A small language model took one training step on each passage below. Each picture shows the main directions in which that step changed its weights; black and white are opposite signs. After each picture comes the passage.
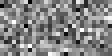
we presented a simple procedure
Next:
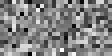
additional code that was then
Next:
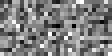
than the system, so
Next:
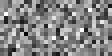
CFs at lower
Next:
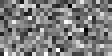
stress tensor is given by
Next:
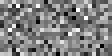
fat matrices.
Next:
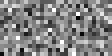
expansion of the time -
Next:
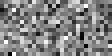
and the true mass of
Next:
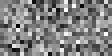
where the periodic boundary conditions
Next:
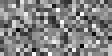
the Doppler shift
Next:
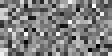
of the Hartman
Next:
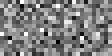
take one of two discrete
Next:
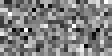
\noi where
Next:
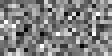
larger (the figure is
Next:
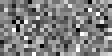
measurement, which is different
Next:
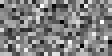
has to be considered more
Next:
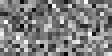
the proposed robust methods.
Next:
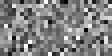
interpret semantics at the
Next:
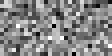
in Laplace domain where
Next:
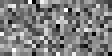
be observed only in the
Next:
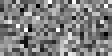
two strangeonium
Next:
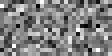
ultra-narrow temporal
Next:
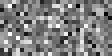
a subset of the
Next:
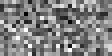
the largest saturation binding
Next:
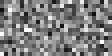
on the mutual orientations
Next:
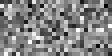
suggested by many authors
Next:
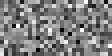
quality selections,
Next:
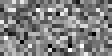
in Fig.3:
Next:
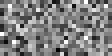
are opposite in sign.
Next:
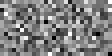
spectral type by allowing the
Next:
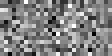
the SFMS,
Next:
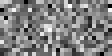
model CW introduced by
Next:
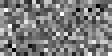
SHG, as frequency
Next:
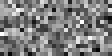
pre-trained deep
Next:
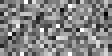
horizontal and vertical bars of
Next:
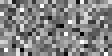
compared to the classical
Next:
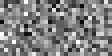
In the previous sections it
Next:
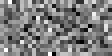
tuning the electronic band
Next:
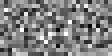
Berges, A.\
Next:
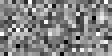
imaging data from two
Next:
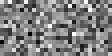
core. This core consists
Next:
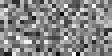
of the spectra of
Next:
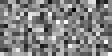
_{\gamma }$ for
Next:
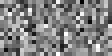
with NN function approximators
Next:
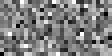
cost of repeating a
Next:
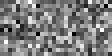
algorithms. This would
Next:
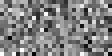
dependence displayed in
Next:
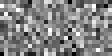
%These states have
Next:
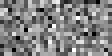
in the presence of strong
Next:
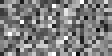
to a system of
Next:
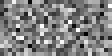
for proton-induced production
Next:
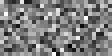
in its minimal-term
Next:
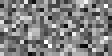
given in Figure 9.
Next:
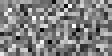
magnetic order as compared with
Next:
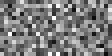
k_z$ is
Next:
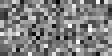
of the system is characterized
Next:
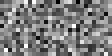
from the Higgs boson mass
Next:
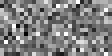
we use the extreme
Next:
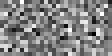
of other methods, the
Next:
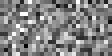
or task level. By
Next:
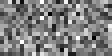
constraint -- namely that the
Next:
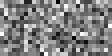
The result for the
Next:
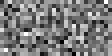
transverse orientation of magnetic field
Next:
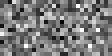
disturbances noted
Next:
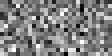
correction of the order of
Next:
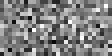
number of channel uses
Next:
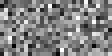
was performed, that allowed
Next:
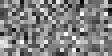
of interaction with the
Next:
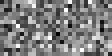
only. The dataset was
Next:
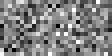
is the quantized electric
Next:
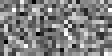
20-layer film
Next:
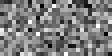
phenomena. The latter include
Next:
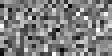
survey carried out by
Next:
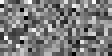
With these observations, the
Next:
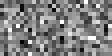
oscillators, collective
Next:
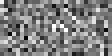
in parts by grant
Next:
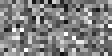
efficiency of research in the
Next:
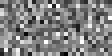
are independent of the
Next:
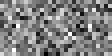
initial difference of less than
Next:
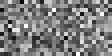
Most publications of
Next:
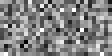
enhanced for objects with high
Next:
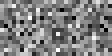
order to assure
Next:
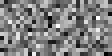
so we will use a
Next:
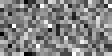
quickly perceiving
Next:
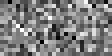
dynamics. In the ground
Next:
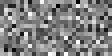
Parameters of a
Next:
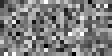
dishes) \\
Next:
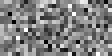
rate increased. This trend
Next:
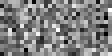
quantities are providing in Appendix
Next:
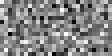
by the pulsations
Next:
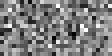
trajectory process is derived.
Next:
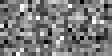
shift invariant Hamiltonian, each
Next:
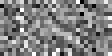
IEEE International Conference on
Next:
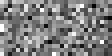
not noticed in
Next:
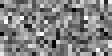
shows the same face
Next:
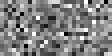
critical phase transition, but
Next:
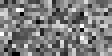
4, we find the
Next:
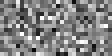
which affects the
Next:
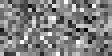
quantum gravity models. For
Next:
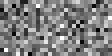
the groupoid of
